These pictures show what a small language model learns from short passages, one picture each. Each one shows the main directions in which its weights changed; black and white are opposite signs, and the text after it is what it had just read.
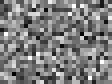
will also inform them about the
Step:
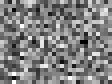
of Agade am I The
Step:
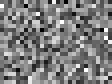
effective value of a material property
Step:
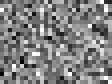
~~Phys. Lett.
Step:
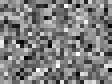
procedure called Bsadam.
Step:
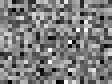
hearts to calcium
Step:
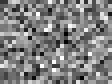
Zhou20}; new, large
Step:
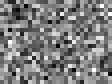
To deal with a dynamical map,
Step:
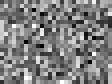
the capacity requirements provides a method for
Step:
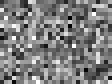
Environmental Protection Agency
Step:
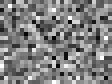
octahedral cages
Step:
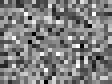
lowland ricefield with
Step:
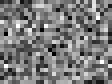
Table 17, the mapping between these
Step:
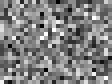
the data. The outcome of the
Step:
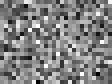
as the integral converges. A
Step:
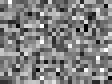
focused images of the anomalies
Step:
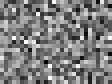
computationally intensive polynomial
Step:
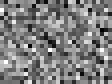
a bottomonia formation time of
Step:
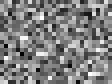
and some of their striking properties
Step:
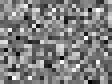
an important role as well. This
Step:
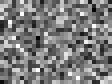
which contribute little to the total
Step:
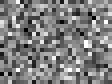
its structure. The rest of this
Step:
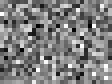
that considering still higher order polynomials
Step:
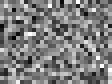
all data always encrypted
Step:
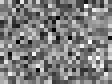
the cost. They are responsible for
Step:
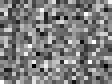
of people. So it's not
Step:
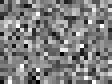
online learning as an educational experience conducted
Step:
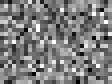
well-being worldwide 2021",
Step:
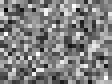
be seen Radon and
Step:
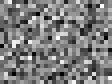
with the sources. Since sources contain
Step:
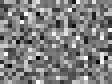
the same as that found for the
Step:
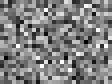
Research Council DECRA
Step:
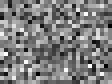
post-session feedback was
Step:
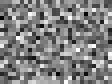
of the signal, using the weight
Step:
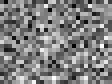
give the spin density matrix elements for
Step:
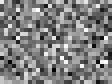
forward scattering. No matter what the
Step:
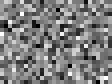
which minimizes the effects of critical
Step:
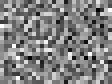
age range was 15-45 years
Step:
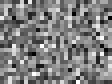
of statistical mechanics, with several
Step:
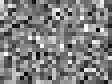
on the need to control for these
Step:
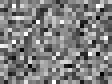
would not be possible without them.
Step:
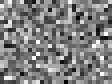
ml) was poured into
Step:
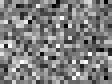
extraction. Furthermore, recent studies have
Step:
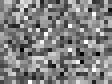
a detailed discussion on this is beyond
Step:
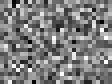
and the influencing temperature range.
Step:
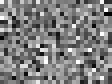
the most critical parameters in cancer
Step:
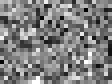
Yanick Kamga,
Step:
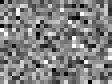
have been used in our calculations.
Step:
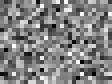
is the region, where the combined
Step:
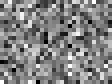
automobile industries to provide visual
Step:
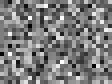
clusters. And finally, the mass
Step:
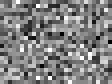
selection techniques. This can help
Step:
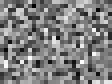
that our model naturally describes.
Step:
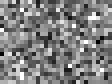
study surveyed Filipino
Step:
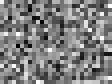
Secondary II level is divided into
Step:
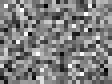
this first sector, we have listed
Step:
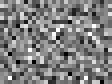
selected as the best formulation based on
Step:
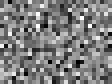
pumping characterization study Although
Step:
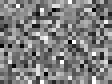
performance. Key words:
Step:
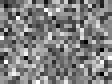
to mainstream audiences.
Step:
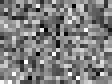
Application for Cognitive
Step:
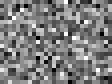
transcribed using the International
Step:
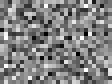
and based on this create enabling conditions
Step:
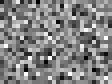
the expansion of the universe without assuming
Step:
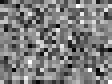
brain might create the illusion to
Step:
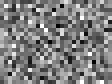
structures. ## 1. Introduction
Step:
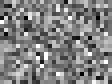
weak 1% of KOH solution
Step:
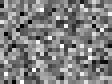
around the world who are studying about
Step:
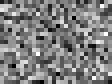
severe forms of FGM.
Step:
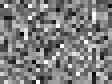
$Oz$ contains an integration
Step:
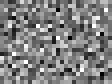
\musr\ for the
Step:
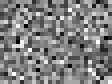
manipulation compared to the standard
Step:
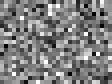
erosion and migration to the
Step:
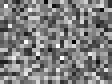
preventable. Hence there is an
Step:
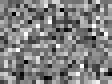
will be necessary to adjust the correction
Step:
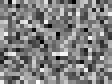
to be successful; primary indication
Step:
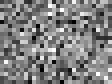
rates at the crack tip
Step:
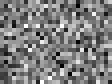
records and visual/textual
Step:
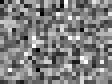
support students through active learning,
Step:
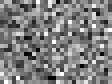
any tedious laboratory procedures and
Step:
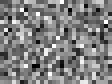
fluorescence detection with a Si
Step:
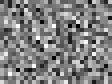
new or rarely addressed topic.
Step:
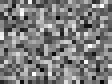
materials, and exam preparation, leading
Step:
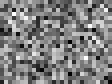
#To remove the NA
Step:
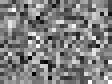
examined datasets. For example, in
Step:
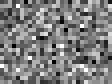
reduced, and preparedness and response
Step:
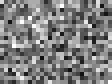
(R). For the interval between
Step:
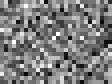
or criminal procedural
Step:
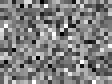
its relation to the anisotropy
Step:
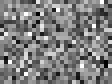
issue. 2. Boundaries
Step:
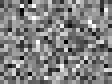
glad that we all make
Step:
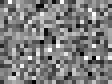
hypothesis is accepted and it
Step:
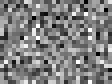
values. Its contribution is negligible in
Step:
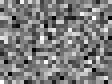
the weights of the different materials.
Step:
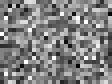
process (FOMP) and
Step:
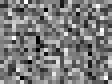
bright, hot gas that might affect
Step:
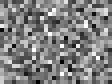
giant ferroelectric
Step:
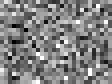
can be readily solved and
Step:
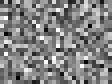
security and biometrics.
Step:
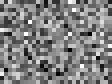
to issue rules and principles aimed at
